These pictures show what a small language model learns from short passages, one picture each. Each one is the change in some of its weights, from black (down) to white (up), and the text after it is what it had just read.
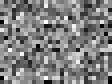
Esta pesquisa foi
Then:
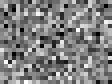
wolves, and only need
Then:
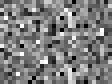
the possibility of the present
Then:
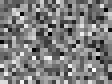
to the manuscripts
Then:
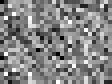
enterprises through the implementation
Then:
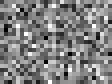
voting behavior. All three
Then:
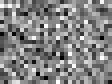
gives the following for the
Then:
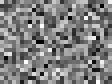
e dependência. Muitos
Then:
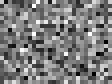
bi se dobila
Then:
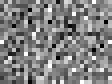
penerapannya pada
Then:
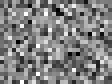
sont pratiquées
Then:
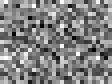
quanto a este aspecto de
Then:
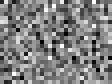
key propellers referred to
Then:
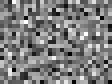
acid) and ascorbic
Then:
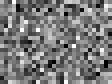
size of 378. Two
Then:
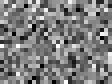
of sewage sludge
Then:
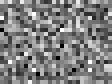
been reported in association with several
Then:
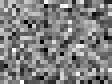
primordial da nação.
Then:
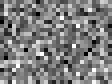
the universality of the proposed
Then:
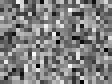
heavy precipitation.
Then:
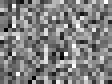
improving the availability of the
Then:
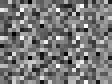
INSURANCE AS
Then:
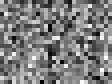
shifokor, eng
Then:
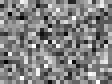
data type, because some records
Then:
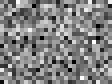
A., & Seemab,
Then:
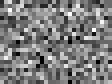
ice is starting to
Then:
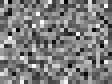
phthalate esters present
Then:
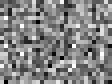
the key concepts of the different
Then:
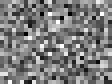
Kit in cell lysates
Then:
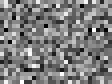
all food items to obtain the
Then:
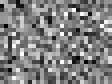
would need to tackle their
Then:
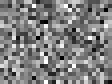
ponies population of the state
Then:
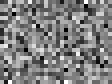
anaemia especially in high
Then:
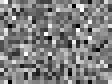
experts based in Scotland
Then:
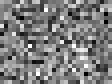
In het komende
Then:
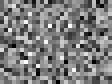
berdasarkan hadis
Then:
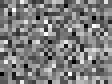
ability to produce high yield
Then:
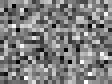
nutrition. According to
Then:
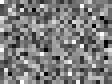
conocimientos a
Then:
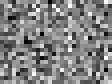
waste from several industrial activities
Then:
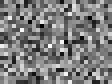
them relying on the use
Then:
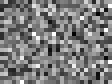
multiple parallel neural
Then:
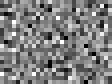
when MISO systems were in
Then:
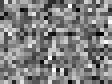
im Rahmen eines
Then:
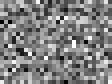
We trained the RF
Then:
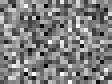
been carefully considered.
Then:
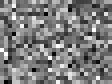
system must therefore pass a certain
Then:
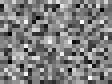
iqtisodiyot fanlari bo'yicha
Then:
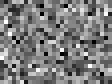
nonhuman primates have been
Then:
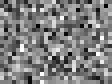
agir Montpellier
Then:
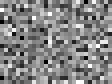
водителей о
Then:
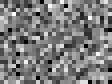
fat content (CAP)
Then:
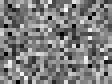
Nandhini et al.,
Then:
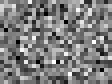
tests confirmed that the
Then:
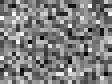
assessment, aiming to
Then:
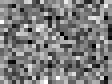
метода является
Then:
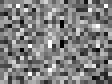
others involved larger
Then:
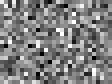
posibilidad de que el
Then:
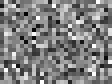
Concrete is a
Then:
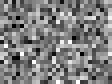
the literature searches.
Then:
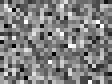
and a high degree of
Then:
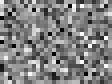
and property. Government
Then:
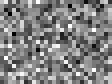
factors, creating conditions for
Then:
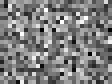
a través de una forma
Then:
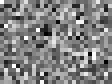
Conclusión La evaluación
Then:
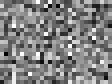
that they can improve their learning
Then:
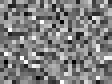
zufrieden sind,
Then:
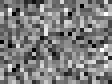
of H₂O₂ and
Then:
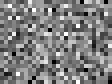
this paper a compact design of
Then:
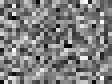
cliente (la reunión
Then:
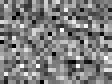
and its physical arrangements.
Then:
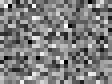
(iii) If
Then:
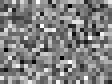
Typically the axis range
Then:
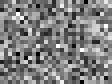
Aortic surgery
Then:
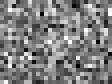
gleich wie zum
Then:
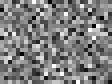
the thiocarbamide
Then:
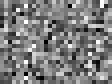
diagonal uslub
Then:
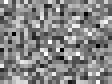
– это бытие
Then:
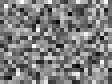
where water is frozen.
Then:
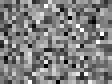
technological development in the country.
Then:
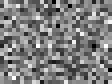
markers, arterial
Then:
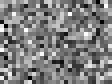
D. What is critical
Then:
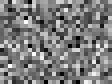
study was conducted on albino
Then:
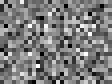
umid qiluvchi. Bu
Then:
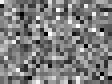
que stratégiques et
